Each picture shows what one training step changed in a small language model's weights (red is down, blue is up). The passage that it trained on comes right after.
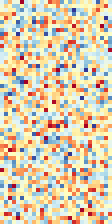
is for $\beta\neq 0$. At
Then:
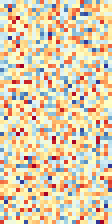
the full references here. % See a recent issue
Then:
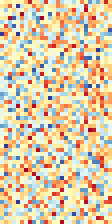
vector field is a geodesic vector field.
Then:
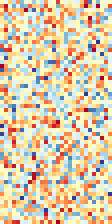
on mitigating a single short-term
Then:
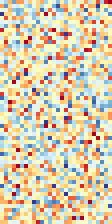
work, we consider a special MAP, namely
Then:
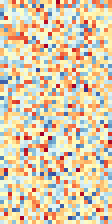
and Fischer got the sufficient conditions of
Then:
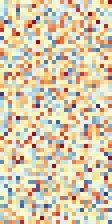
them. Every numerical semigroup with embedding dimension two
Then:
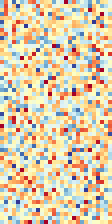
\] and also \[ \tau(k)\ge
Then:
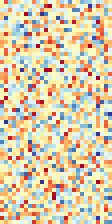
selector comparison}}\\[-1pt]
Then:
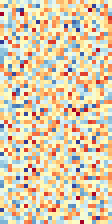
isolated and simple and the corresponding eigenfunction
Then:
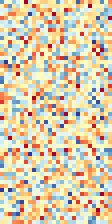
as follow: \begin{eqnarray}
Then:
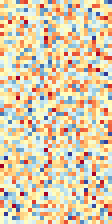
all $F$s at height 2}
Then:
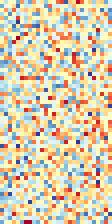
and is difficult to integrate directly as a module
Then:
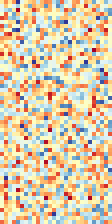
take the photographs within a few days
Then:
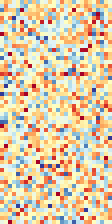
Indeed, we have that $\| \psi_j
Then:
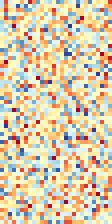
\pst In this paper, we have
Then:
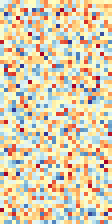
function $\vre$ is constant (more
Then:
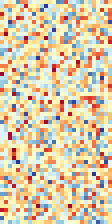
entries of the matrix $M$ depend on the
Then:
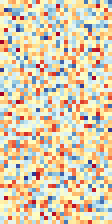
very broad range of aspect ratios. It remains to
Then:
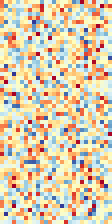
where $p$ was $2$ and
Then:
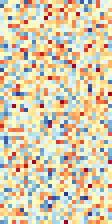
be related to (i) quasar
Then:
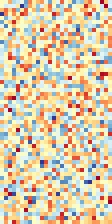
of the cosine term in the bosonised
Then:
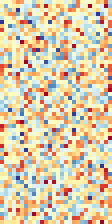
This finding, while contradicting previous studies of
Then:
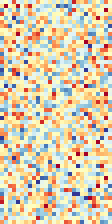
decline in the {Arctic} sea
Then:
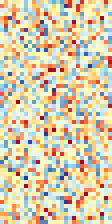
in the ferromagnet for up [down]
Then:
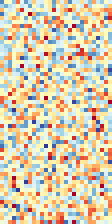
to a larger algebra $B$ with elements
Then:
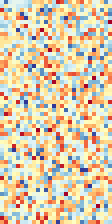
be effectively applied to large-scale neural networks.
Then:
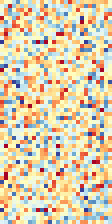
it is easy to see, that \[
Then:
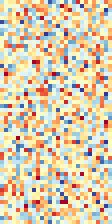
subject of future work. One can expect that,
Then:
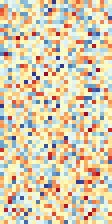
to be classified as "real."
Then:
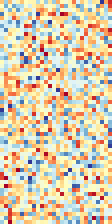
framework for constructing the quantum internet and
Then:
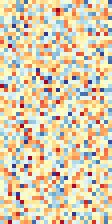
Fermi distribution function corresponding to the conduction and
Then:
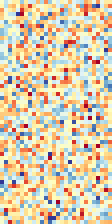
pole order there are new quasi-Hamiltonian
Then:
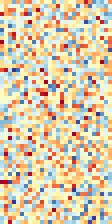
\] the first of which does not depend on the
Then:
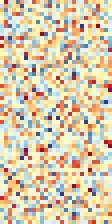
while the lower circle gives the projection of the circle
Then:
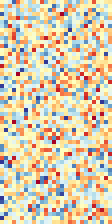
In the elliptic equation, $u(t)$
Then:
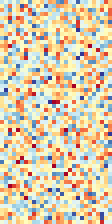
top and bottom surfaces. To visualize the arc
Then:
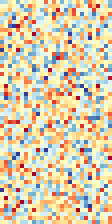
with short branch lengths (e.g.
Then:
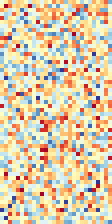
would have of the results in climate
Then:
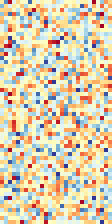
equivalence relation $\sim$ on $P$ such
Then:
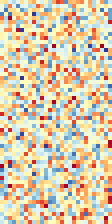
MCTDHF equations of motion. To verify
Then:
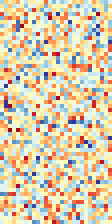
practical repository-level code generation and
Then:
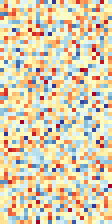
\rho$ and $\nabla \phi$ is
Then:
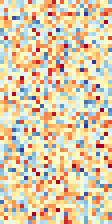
[vrtx=left/] at
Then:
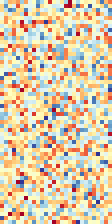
form bound states. The present work mainly focus on
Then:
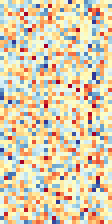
\begin{align} \begin{aligned}
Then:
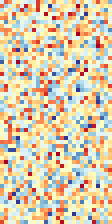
following functions will play the role of approximations of
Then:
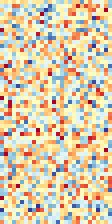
the first journal publication to introduce a hybrid projection
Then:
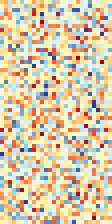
\begin{center} {\large\bf
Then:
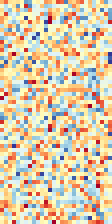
to calculate the matching factor using the two-loop
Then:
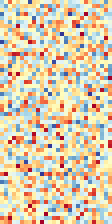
the Higgs field can naturally realize such a
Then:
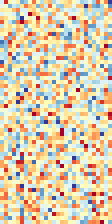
along the direction perpendicular to the gas
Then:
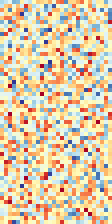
directly correlated with the final number of components
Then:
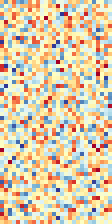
induce fluctuations not only in the normal density but
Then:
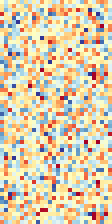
in \cite{bac}, implying that
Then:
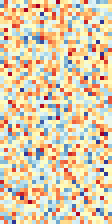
celebrating its fortieth
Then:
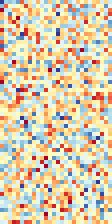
rotated about a north-south axis
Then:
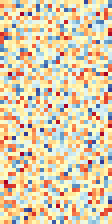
materialization'' at the retrieval needs level denotes
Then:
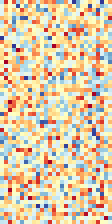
\eeqq Now all the last three terms are
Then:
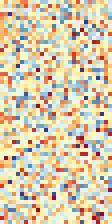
for }$q=3)\,$\textit{\ coefficient
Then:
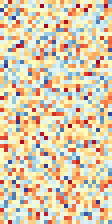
optimal noise realization that ultimately forces the gradient
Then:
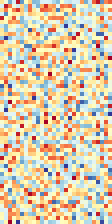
SSV2} deal with the
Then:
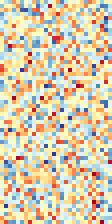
type $\mu {\mathcal A}^2$, through
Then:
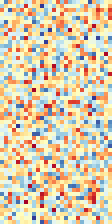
improved after a certain number of used modes.
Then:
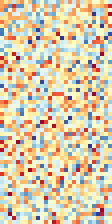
= \averageM{\u}$ and
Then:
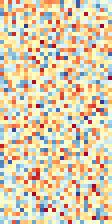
\langle \alpha^\vee, \underline
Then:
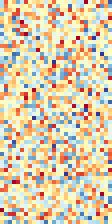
in the literature (Mensh'chikov
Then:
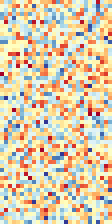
We provide in this section a short discussion about the
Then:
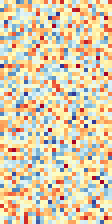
constraint being $\det\grad u=1$
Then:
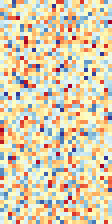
to the Einstein case when $\beta\to
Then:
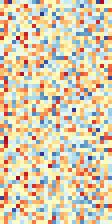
знизу для
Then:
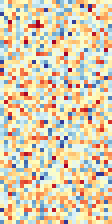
Kamionkowski, M.\
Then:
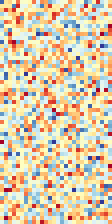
of two-horizon LNE black
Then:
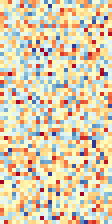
$R$, measured with zero applied magnetic field and
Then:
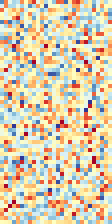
\end{equation} (where $\lambda =
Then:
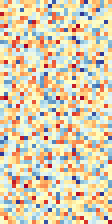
de {F}ourier dont les
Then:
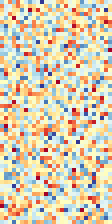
and $E_N$ are comparable, the
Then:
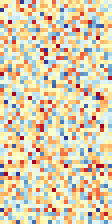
if on the other hand, $X$ is
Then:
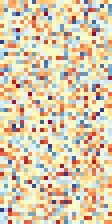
section, the $1/M$ corrections to
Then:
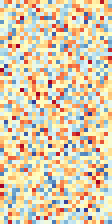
the numerical integration derives. In the sense that
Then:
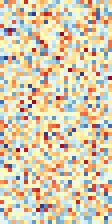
for such problems, as discussed in his survey
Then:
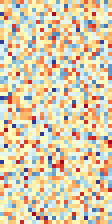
of the scalar curvature. When quantized, the
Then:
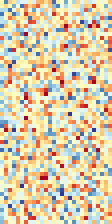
sharp characterization of the leading order of the growth
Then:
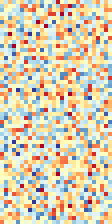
an extension of that given for BBM by
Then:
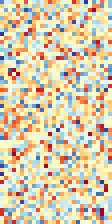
von $a+ib$ auch
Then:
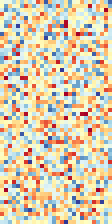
key aspect that we will come back to is:
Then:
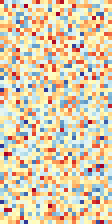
is the most important. This follows readily from
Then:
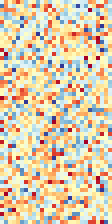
on the earlier results \cite{10a}}
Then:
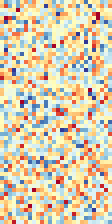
query rewriting, we design prompts
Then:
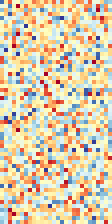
as the reflexive-transitive closure of
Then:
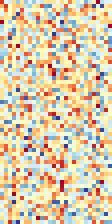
the phase-shift in the elastic channel
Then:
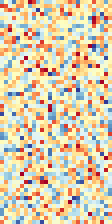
of \eqref{opt: continuous}.
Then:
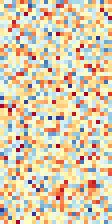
simple it can be solved with a finite element approach
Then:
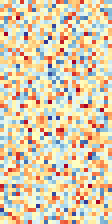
must be tangent to the lift of an
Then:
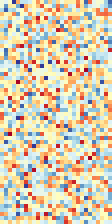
problem that can be solved in real-time:
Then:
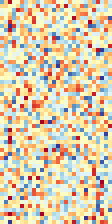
measure on $E$. With these notations the explicit
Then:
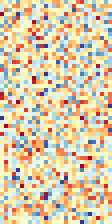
photon dispersion in medium. As it follows from the
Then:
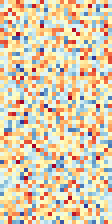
full number of particles just amplifies the inequality.
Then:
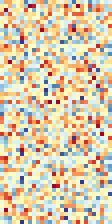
(\ref{EpaTt}). In
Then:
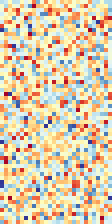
quadrature. The subcells must be
